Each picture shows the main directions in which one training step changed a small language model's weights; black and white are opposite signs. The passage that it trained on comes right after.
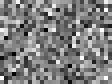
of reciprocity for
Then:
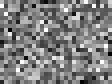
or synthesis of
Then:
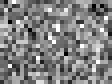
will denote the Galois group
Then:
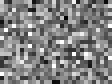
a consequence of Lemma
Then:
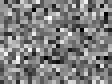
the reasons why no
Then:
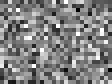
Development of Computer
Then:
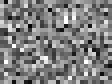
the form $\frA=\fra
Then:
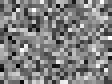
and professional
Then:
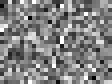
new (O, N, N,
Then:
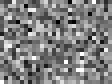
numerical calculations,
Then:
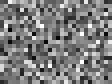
the lines given in the proof of
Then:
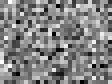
from $\mathbb{R}^m$
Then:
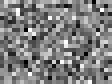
how the short stories
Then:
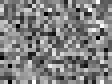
1 Target condition 1.1
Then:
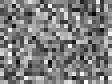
is {\it nice\/}
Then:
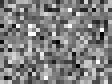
for all variable pairs in the
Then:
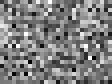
of 5%. With a
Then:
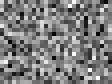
to ensure that the results are
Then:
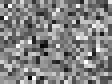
moistening of the soil
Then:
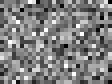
male and female students
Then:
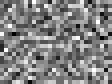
x_i - \sum_i
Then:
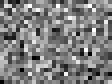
cannot do this, so the
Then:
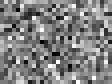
A {\it zero} of a
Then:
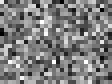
developed countries today
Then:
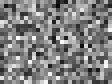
infinite; in fact it
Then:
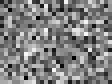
of Accounts
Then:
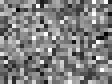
primary education or
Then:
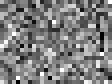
are treated as distribution operators
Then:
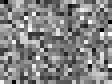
and finite-codimensional
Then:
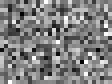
to QCA technology that have
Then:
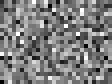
of all, in people's
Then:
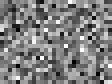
lemma easily:
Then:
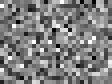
association and influences that measure
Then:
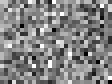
memory effect but in
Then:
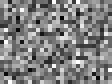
a contradiction.
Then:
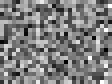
$W_0$ defined to be
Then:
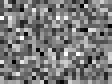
molar absorptivity
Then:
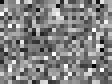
prosecuted the course of
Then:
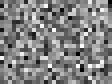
outcome of recovery.
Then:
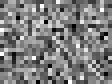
summation by parts formula, we
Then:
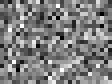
blowup results as mild
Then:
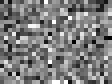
black pixels in this
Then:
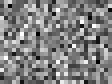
become a pervading
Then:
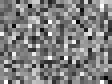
in repeated games,
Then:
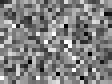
particularly the recent peace
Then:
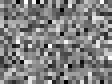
The results of this paper cast
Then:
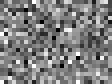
evaluation statistics. Their
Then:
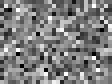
q$ define the unique minimal
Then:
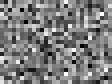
proof of Lemma \ref{lemma
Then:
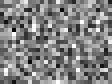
positionality, asking
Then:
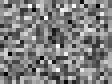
exists a quadrangulation
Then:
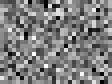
Received on 03
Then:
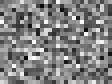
introduces the error measures
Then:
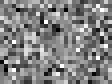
maps. If $C^\cdot
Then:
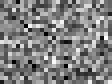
results which highlight the linear algebra
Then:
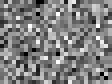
$n$-dimensional manifold
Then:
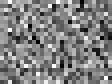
Services for orphaned
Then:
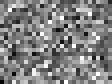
default values of order parameters
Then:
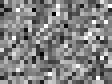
M)=0$ for all
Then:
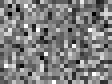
Beginning 74 and below
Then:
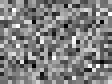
random word of length
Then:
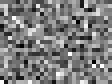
thus $\Rad{\rm
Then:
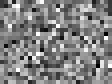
effects, ranging from the
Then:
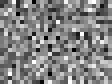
Martin Amis,
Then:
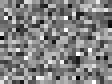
soon began working on
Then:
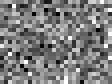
with aluminium and
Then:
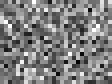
of Indian Mustard
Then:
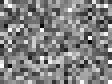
these functions are less slowly
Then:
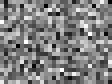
per the literature
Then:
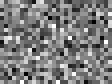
the RKDG method. In
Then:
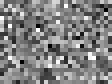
\sigma)$ exists globally if
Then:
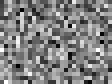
30 minutes after the
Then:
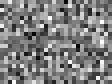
by the Kachins and
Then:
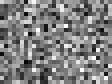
case chosen here is related
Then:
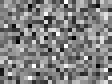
A Study”.
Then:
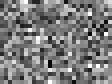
in warm climates to
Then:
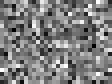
representing position $p$
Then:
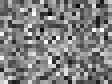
industry and commerce need
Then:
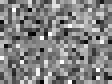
over the analytic variety
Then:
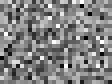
John van
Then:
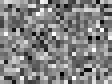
and ways of working could all
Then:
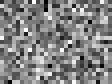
x\vee y$,
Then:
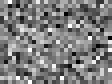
and different right-hand
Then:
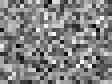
results demonstrate the positive
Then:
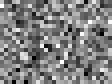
Amazing Journey
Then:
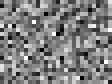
complexes are lower than the
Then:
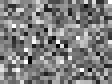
interface between matrix and fiber depend
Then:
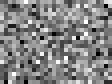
be to get the iPhone
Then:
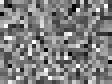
these measures are smooth
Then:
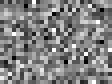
lectures on computability follow
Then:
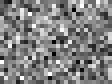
begin life with a
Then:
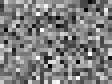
the formulation of adequate
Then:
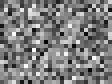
for the activity. Value
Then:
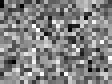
10 colorings, it follows that
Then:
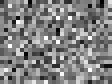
is very important to determine how
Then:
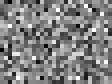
a technique for narrowband
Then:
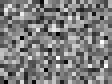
samples processed in Lab 1
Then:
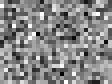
submanifold. For a
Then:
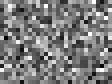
Social responsibility performance
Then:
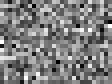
is a character, i.e.,
